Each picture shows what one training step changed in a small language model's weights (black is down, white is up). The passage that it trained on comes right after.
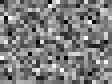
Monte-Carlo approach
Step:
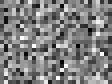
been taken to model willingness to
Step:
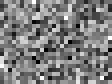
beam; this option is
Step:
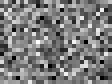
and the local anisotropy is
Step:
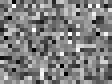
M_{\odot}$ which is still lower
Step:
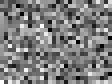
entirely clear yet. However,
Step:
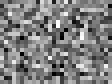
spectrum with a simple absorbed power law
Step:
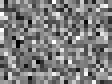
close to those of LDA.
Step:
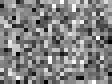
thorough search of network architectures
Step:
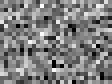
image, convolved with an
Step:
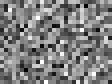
correlator by embedding either in
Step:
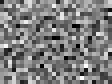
constructed for the theoretical description of
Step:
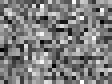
STZ's are visible as
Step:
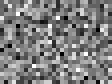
especially considering the inner
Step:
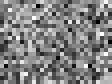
every time step a different learning rate is
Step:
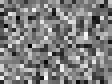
scale-separated physical
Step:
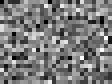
see that the increase of cooperator
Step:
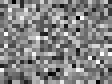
collision kernels, reaction
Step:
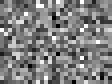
not, pre-whitening approaches
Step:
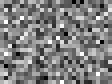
on average warmer than its
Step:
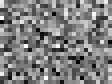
integrals are demonstrated. The
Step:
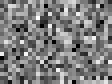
effects of thermal conduction, radiative
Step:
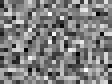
term-level statistics such as term
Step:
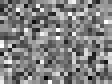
to distrust this result based on
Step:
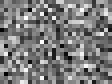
of the Brillouin
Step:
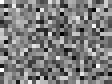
Languages, VIT
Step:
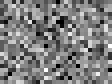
varying longitudinal length
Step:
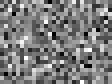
multiplied with the ASM
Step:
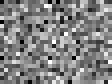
demonstrate that General
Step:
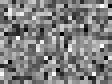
boundary. The topological charge shared by
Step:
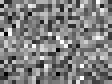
behavior remains the same, however the
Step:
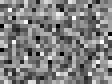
in a primary retrieve.
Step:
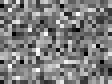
and a temporal sequence.
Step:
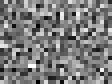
modified to benefit the
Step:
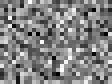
approach was performed at $R \in
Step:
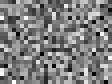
ways that are consistent with the theoretical
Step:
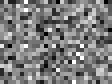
that the following equations of motion are
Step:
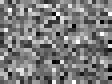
the upper half-plane, with
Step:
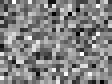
\vspace{-1em} {\small
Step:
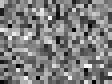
of the balancing act
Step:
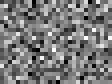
autonomously scan an area
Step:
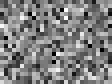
left-right symmetric model. The results
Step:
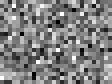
photosynthetic performance and
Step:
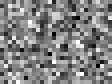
results are not in line with the original
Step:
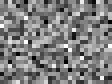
or below the TeV-scale.
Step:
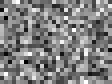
different sub-networks. The
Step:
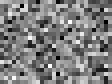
for the low-spin case of
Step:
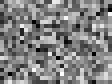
broadcasting a new public
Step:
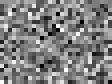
**Results** **Simulation results
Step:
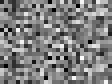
as much context as possible within the
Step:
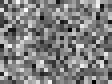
where the dynamics is a limit
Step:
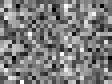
virtuality can directly affect
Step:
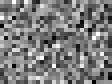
to a new generation of approaches to
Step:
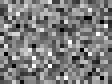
dominated satellite galaxy known
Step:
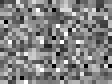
\cdots ,a_n )
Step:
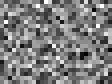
the case for 3-d spin
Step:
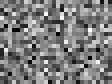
The MSSM softbreaking
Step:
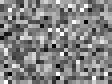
in a minimum of 90\% of
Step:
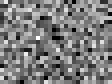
the interplay between the propagation
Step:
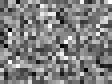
phase $\phi_{osc} =
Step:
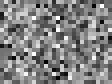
current densities are given by
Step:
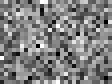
by an ink factory
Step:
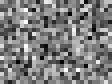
are the coordinates of DBS,
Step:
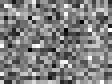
field polarized along the wire axis
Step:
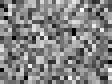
transition of the charge gap. As an
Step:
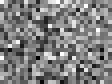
be trapped in some parts of
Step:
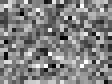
an experimental device of a standard kind
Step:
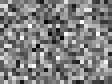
contribution from the Fe-peak
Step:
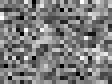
as to not advantage one model over
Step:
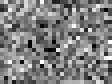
between the $i$-th GW
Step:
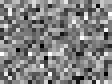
For a segmentation yielding
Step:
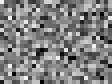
in our physical mixtures, the
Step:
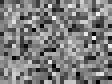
running both cases for the same time
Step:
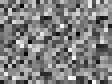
material, and the cooling and
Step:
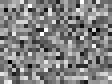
because of the program, it is possible
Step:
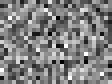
electric-field fluctuations by using an
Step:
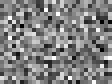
strongly interacting, contain one or many
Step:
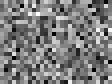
as well. It is clear that further
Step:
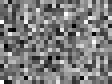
curve in Fig. 1(a))
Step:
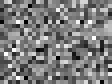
brings greater challenges
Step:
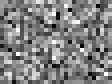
(\eg Grossi \etal
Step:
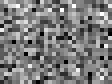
of how the \IREP
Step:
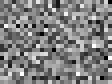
quantity; Sandorfi et
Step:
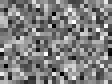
$\mathbf{r}$-th unit
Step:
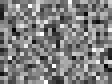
{Dekany}, Richard
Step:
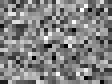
area of $\Sigma$, and
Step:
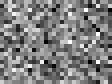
from Goldstone contributions is
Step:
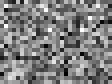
are dual to each other in the
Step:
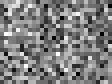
of the Bessel functions
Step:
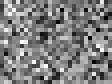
$n=\rho N$), there are
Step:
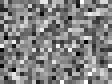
asked the participants whether
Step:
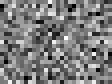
Drude model [14] with
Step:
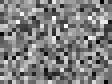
and 31(brown)
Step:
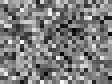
on the decision variables.
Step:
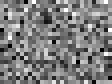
inner product; a bundle
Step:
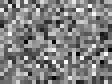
where these nonlinear effects are
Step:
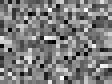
the construction of zero-mode closed
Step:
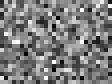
combination effect of the channel condition,
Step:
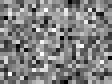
after collision is not high enough
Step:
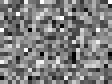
not along the disk, but in the
